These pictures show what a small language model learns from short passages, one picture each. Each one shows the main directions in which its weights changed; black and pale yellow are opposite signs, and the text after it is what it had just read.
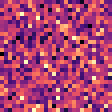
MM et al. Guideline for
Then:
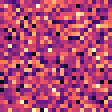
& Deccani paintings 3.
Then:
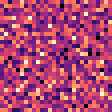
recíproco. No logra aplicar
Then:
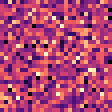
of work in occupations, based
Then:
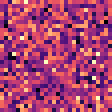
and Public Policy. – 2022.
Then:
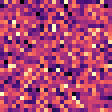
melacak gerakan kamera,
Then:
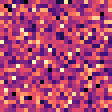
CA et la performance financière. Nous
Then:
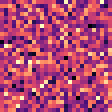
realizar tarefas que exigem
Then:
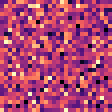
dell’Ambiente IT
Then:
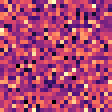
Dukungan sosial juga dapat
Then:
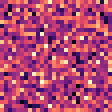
voqelikni chuqur anglash,
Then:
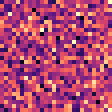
махсус селекцияланган навлар
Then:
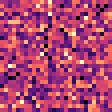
kutilayotgan natijaga erishishi uchun
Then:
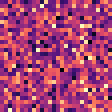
masalasiga munosabati aks etadi. Gap
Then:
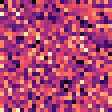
pagamento del 1612 ad Annibale
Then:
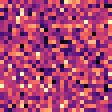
probleem vraagt om een
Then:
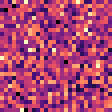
vamos?. **Ciência &
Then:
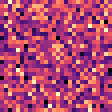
Peningkatan ini menunjukkan
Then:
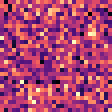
tasavvurimda shoir
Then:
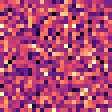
райвиконкому Львова
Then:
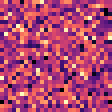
Участники эксперимента были
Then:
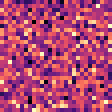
обмеженням є отримання іншої
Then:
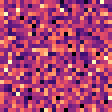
shu jumladan, qishloq
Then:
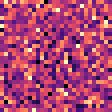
etish; mahsulot sifatini oshirishni
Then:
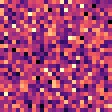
devient compliqué. Et cette
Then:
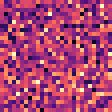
hisoblanadi. Daraxtdagi gul
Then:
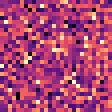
можуть визначати показники в
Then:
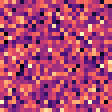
ja käyttöönotto
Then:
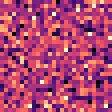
Britaniyada esa bunday tizimlar
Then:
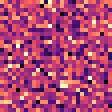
actividades previas a la temporada de
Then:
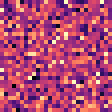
modeliga o'tkazadi. 4.
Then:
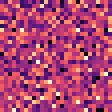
joriy qilish chora-tadbirlari
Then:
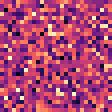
mostrando que alguns, como o
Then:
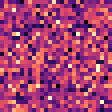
for protecting the right to
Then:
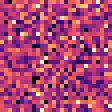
kognitiv-pragmatik tahlili haqida
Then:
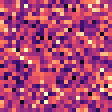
(none, anchoring,
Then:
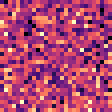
hiervoor ontwikkeld wordt
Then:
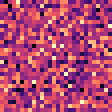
tashkilotlariga xos bo'lgan ko'p
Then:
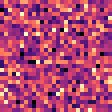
At higit sa lahat, ayokong
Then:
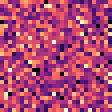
muvaffaqiyatli faoliyat olib borayotganiga
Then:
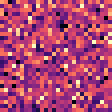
curadoras do Pavilhão do
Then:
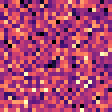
baholash ko‘rsatkichlarini muvofiqlashtirish
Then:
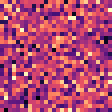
الناحية القانونية
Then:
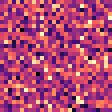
hospitales *Covid*,
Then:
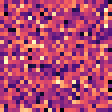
(А. В. Бутенко,
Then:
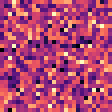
uning shaddod, yerga
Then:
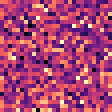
das fases cristalinas presentes nos
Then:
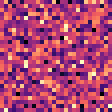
Business Revolution. / M.
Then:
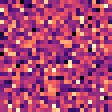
amalga oshirilmoqda. Butun
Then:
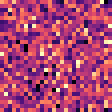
imagem ser fonte de estudo para diversos
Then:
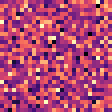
распространенный растворитель в
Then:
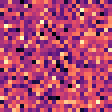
ISSUE 8 AUGUST
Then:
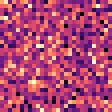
2013, p.2) Para a maioria
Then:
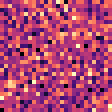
primeras causas de mortalidad y
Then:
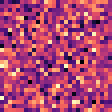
15 ed., São Paulo: Atlas,
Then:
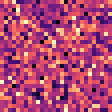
of the scenic ballroom
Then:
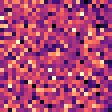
педагогика” фанининг умумий
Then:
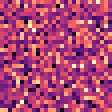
ИМВП диагностируются в
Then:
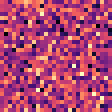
особистості. Вклад основного
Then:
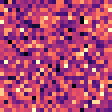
the law, and it is in this that
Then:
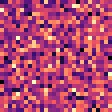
qilindi. Kalit so‘zlar:
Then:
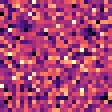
Qo'shma Shtatlaridan
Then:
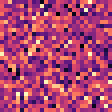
и ситуаций, которые выступают как
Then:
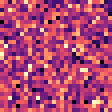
Tezi]. Türk Hava
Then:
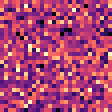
зрения отдаленных результатов.
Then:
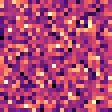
ser una imagen fiel a la realidad
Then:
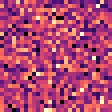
существующих продуктов,
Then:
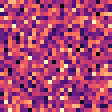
Вопр. краевой пат.-
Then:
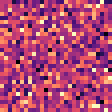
влияния на денежные потоки
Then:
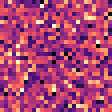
трех групп, был принят
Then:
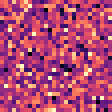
Perú y en las ciudades, tener
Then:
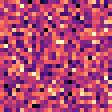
não julgadora. Numa sociedade em
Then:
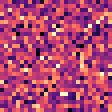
о педагогах у следующего
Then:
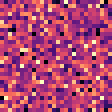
integre os resultados preditivos a
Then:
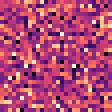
Тадқиқотлар дала
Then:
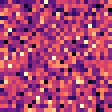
trabalho foi feita uma pesquisa de trabalhos
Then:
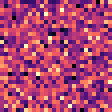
tillarda mavjud bo'lsa-da,
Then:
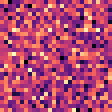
komponentlarining cho‘qqi
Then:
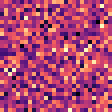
Professor Doniyorov S. M.
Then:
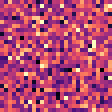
состава смесей ряд
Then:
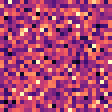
companies // Forbes. 2017
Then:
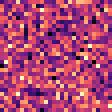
de la muestra. Sin embargo, en
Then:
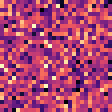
return _output; }
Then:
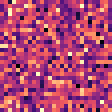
shu tadbirlar natijasini bizning Toshkent
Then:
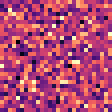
desde que a licença seja exercida
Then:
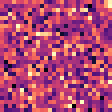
огляду (шляхом розробки
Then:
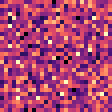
з усіх однакових за
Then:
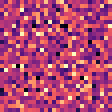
Kristeva și Roland
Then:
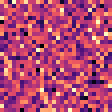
документ] // METROCON -
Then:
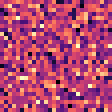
los alumnos, participantes en una
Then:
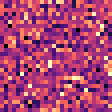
sug'oriladigan tuproqlariga
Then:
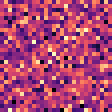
\tau_0$ Wegen
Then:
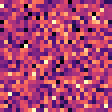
Organisationspsychologie A&O*,
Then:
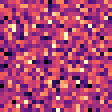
koloriv: Barvystyi
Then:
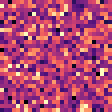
muassasalarida pedagogik texnologiyalardan
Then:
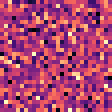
floresta com manejo de
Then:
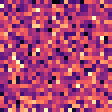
Service Networks.
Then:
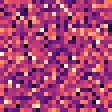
фидоийликни калбдан
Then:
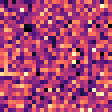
raqamli PIRLS 2021 dasturlari
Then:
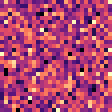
Травматологик оперatsiyalar
